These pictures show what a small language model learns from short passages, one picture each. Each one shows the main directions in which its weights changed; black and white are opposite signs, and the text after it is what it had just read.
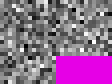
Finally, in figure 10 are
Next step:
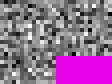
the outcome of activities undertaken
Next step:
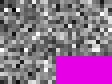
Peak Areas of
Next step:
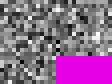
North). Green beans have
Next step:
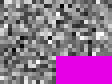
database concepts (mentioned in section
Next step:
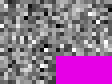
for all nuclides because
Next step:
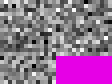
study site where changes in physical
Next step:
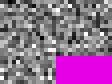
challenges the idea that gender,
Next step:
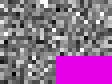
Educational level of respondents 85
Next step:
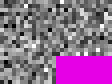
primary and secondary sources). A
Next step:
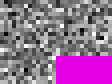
their current TRE and the
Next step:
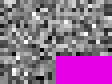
lies here, as the
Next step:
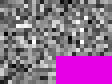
and SNP managed
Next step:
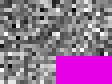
normal pregnant women in 2nd
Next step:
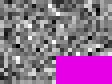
it puts working scientists in
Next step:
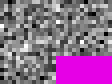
from above, it contains 2
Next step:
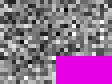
in the last decade
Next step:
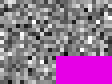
in men and 30 per
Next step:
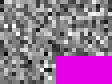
polymer solution to a solid fiber
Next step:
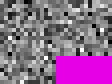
also unexplained variations
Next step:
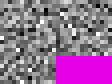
duties toward his
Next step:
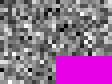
and meta-analysis
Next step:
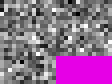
Migration has defined
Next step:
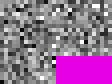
Table 1-3 respectively.
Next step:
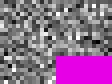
of external and internal resources.
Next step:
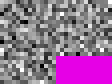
Monlam Dictionary
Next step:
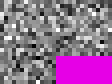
scheduling system based on effective
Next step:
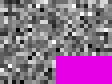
Secondary outcomes Studies reporting outcomes like
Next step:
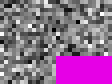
each tested method was calculated relative
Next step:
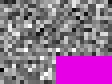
the government, publicity on
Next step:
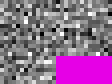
abnormally high
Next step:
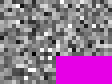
polyrhythms to
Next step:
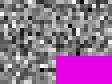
quantity. It is argued
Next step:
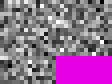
protocols based on the efficient decisions
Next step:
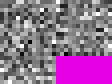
is connected across the test
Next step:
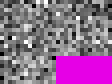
findings of this study are available
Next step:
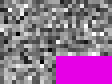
down the hierarchy of concept
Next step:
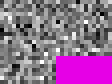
voting system had designed,
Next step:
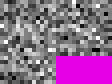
for the insert is the
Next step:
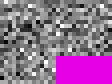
the sentiment associated with
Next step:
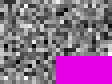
data and the format proposed in
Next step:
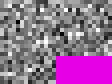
37 percent for the state and
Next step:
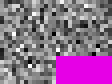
the gate of the
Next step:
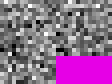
the corresponding stochastic
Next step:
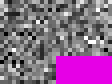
on flexural capacity of
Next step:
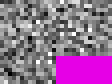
the caregivers'
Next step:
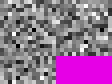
though it cause more decrease of
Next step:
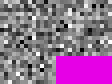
Internal Affairs of
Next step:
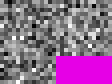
from various tissues. To
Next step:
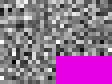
subtropics of
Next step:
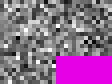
for strong total domination
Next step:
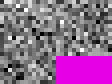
into which all other thoughts
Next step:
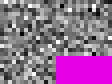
the October dataset 2015.
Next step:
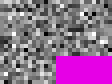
In this context, restoration
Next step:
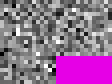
of Kerman Province
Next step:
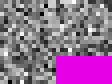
Analytical grade reagents
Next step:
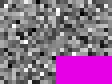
fibers with basalt fibers
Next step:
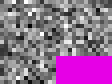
not be enough on its own
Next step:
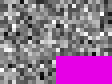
duration, easy accessibility to
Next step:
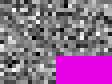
such an attack can be
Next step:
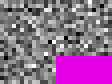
Healthy Diseases?
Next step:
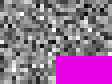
differential equations and problems on the
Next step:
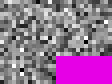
with 0.1 M
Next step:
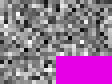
ANOVA) showed spatial
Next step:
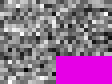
exposed to all the test concentration
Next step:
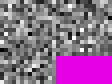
establishment in terms of environmental
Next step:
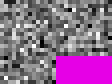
by the project such as
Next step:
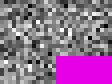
the freshly laid
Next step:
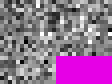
Optimization models are given
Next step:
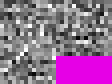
all authors contribute to the concept
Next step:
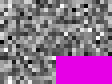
were much in the hot
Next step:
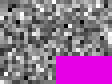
\delta$ if $v
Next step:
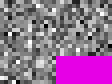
debris disk
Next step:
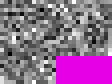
world today and Nigeria in particular
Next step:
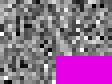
are psychiatric
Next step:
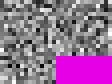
absence of any commercial or financial
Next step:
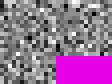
enhanced delivery of various compounds to
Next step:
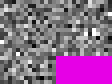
in Bangladesh measured using the
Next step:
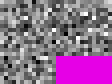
and vice-versa
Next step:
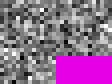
is seen from Table 1.
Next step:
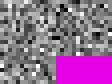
exposure-related information when addressing
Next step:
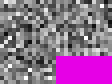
model, the government must also
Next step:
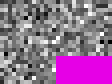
and Amitriptyline
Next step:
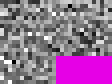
studies. Then the analysis was
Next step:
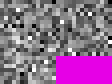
... shear stress φ ...
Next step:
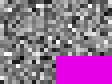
sursă de
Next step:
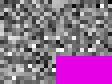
of fresh coffee was
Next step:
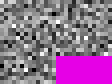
University, Odesa,
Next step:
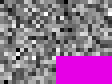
deep esoteric practice
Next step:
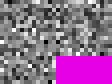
with oral antibiotics in
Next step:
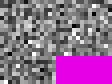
and methane, minor
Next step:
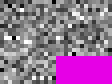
F-Node at
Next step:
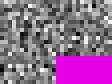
the medical staff. Medical
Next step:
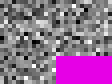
[20] streamed high
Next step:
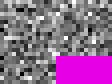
Application scenarios and examples The
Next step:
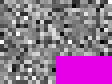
to unity in the corresponding
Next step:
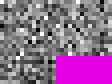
(A), while, when
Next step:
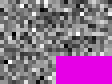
associated with deterioration of
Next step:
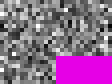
quit research at any time
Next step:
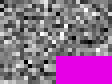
Me = Zr,
